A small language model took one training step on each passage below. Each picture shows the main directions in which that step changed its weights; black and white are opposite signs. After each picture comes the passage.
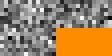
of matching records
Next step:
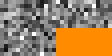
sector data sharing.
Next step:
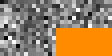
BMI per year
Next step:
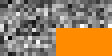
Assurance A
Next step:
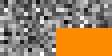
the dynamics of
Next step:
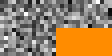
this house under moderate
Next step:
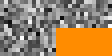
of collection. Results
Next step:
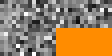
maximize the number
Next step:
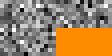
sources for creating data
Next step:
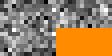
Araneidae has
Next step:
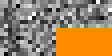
and enrichment for
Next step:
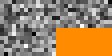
meteorological records from a
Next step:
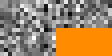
feasibility study for
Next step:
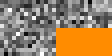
school and keeping
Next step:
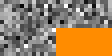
discussed. These works
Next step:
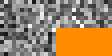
were you thinking at
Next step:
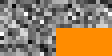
a trend window of
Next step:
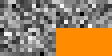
high levels of
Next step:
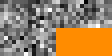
number of articles
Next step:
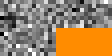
was reported that
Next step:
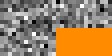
Because of the high
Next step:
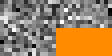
(40 cells
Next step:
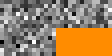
2013 based on manual
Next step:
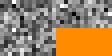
mental illness,
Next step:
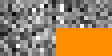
quantities can
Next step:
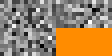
Rs 2 to
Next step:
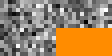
competitions can encourage
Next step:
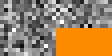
event occurred within the
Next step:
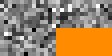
adhesion tests
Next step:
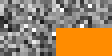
to scientific papers.
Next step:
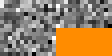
impact on ecology
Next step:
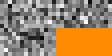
privatization of
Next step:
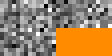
paradox is analyzed
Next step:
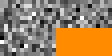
and footprint analysis
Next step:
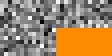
to the tribal
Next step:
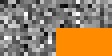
a result, it
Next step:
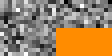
(or changes to
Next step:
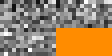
test plot of the
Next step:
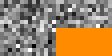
of Electrical and
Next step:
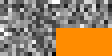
students were represented.
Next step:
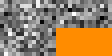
design and data collection
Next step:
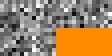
interviews, focus
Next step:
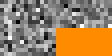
3: Time period
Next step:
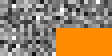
groups [10]
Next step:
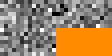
is one of the
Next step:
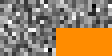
1M. The
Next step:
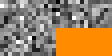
disease, are often
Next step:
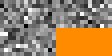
satisfy all security
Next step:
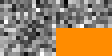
initial ~10 s
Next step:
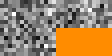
progresses, the
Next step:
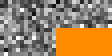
patient for the publication
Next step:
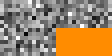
back to the
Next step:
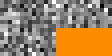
engagement is strictly
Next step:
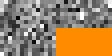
special research on the
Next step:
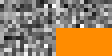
influenced the resilience at
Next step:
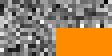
to immediate pain and
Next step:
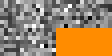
it will provide the
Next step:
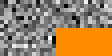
which is a medicine
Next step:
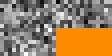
Limit* plays
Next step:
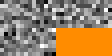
be maximized subject
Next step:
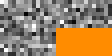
its AA.
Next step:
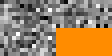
traction free and
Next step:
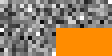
data. This ongoing
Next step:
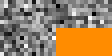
their descriptions on
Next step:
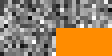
to cool naturally
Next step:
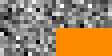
people thought that technology
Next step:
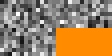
6, some
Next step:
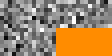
for practical applications.
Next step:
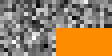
platform for distance
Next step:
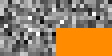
to the nanoparticles.
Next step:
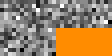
total number of questionnaire
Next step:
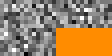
models often operate
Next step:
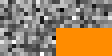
the simulation results in
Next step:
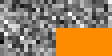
born to mothers
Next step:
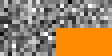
of carious
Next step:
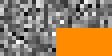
before the interview.
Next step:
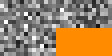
charities, the
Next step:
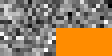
doesn't affect
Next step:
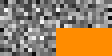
the person of
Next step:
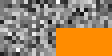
conflict of interest.
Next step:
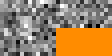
curative aspect along
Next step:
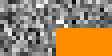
field challenges. The
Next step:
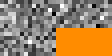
is now one of
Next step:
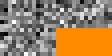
numerous researchers have
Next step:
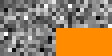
This finding suggests that
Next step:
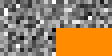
and refracted
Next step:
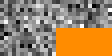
visibility tools were
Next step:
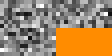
promoting plant growth via
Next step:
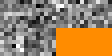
solar simulation are not
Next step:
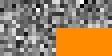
strategy of the
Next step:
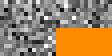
the same reports
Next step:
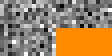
according to community
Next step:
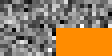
First International Conference on
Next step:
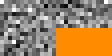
XGain business
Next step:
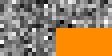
mandatory health insurance
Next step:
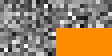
represented in the range
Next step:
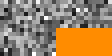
the melting points
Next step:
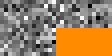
These models suggest that
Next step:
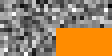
invasive treatment options
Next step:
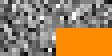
2. Among the
